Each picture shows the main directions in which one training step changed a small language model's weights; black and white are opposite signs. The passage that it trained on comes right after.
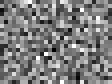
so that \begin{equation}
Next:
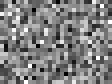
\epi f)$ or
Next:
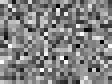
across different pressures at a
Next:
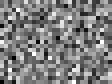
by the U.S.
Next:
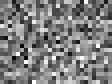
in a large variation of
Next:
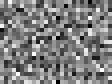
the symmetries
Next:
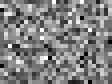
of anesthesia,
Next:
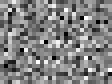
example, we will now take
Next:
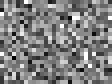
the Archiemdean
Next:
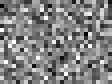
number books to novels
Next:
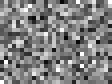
of $B$ are $\lambda$
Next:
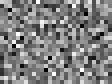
degrees across different parts
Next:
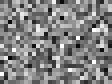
of the experimental from the control
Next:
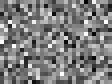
as a condition of the derivative of
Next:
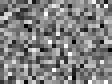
Document ID:
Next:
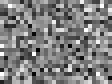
:G\times G\to
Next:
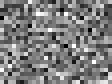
anti-de Sitter
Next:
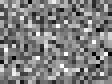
in the stopping
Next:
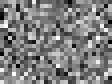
PFP2, respectively.
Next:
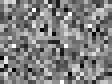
T. Sugimoto,
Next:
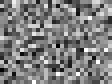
heuristic reasoning to
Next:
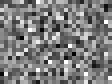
In the weight matrix $w$,
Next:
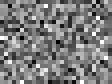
traditional Fourier
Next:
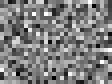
and $\Wt \lm
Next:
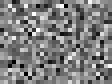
paper is to connect the two
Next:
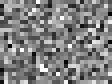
child marriage,
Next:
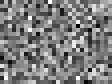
adiabatic. The other
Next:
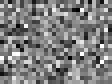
and having rank (at
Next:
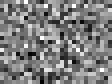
through a steel mesh and
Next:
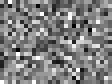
and norms. As noted
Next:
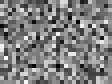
which are more accurate than
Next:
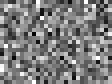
BS. Consequently, the
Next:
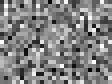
endowed with a
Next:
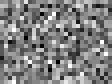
and analysis, writing of
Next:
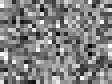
the proofs. We define
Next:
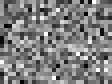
\end{eqnarray*} Due to
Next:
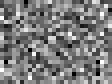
Post –Embryonic
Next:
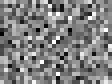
Additional supporting
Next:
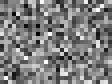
Graph Degrees on the
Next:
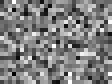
a scalable approach to search for
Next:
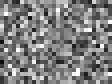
do not imply nor
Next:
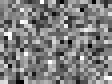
bundle $L_i$
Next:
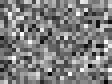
each inflection point.
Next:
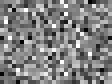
Eq. (\ref{sum}) is
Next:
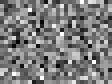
It is concluded that maximum
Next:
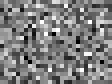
construction of the Floer
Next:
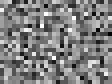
various port scan
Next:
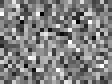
in Table 1. Table
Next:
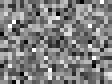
for some chord diagrams
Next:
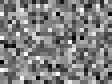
is captured as function of
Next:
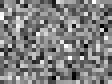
chi-squared test
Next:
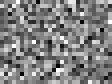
occurrence, power quality
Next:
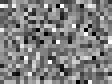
field stress within the GIL
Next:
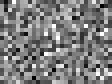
their comparatively larger
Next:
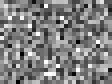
of Systematic and
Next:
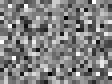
nearly degenerate.
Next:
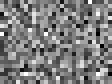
make up the TSC as
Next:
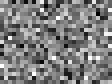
\to \infty$. This is
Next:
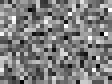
of education attained
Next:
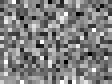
origin, and diverges
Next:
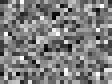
bounds are valid for the
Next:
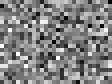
non-symmetric matrix
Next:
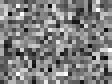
FixMatch and
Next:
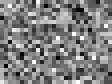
provide specifications for base
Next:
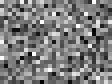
verification mechanisms of
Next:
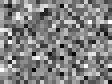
discussion on the twist
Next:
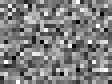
they must fit in
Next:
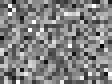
providing well-defined
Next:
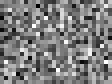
Paid on Bank
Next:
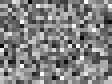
propagation condition, where elements
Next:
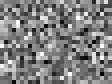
order transition and this cannot be
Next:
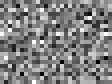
regions with low DA
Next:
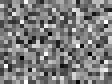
educational front, the
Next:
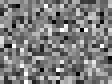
photon $a_\mu$.
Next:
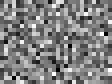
Jacobian $J$
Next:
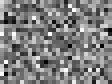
the NOE signal depends
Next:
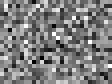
attracted to the
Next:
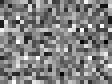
We study the corresponding map of arc
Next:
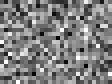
in this work or as in
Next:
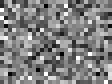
defined the logic-based
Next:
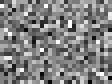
initial energy at times of low
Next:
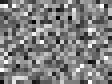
field ${\cal A}^\mu$. The
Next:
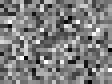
grids $P_m
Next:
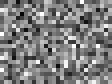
while their role as engine
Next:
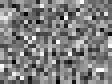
trips for mandatory
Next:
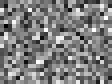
that may lead to deforestation
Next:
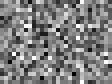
que $f$ soit
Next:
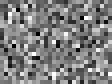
problem, we adopt a
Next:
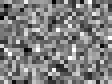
the poorly constrained
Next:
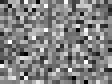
replication crisis and
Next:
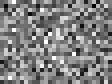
48 hours.
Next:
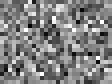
kind preconditioned operators
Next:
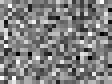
define the space of Young measure
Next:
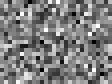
The values of the three fitting
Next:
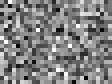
and sweet potato
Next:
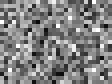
space of the two-body
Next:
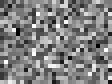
be two lattices of V.
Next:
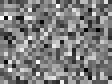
1 is proved, provided we
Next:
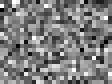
relativistic causality do not
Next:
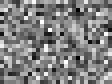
matrix converter (IMC)
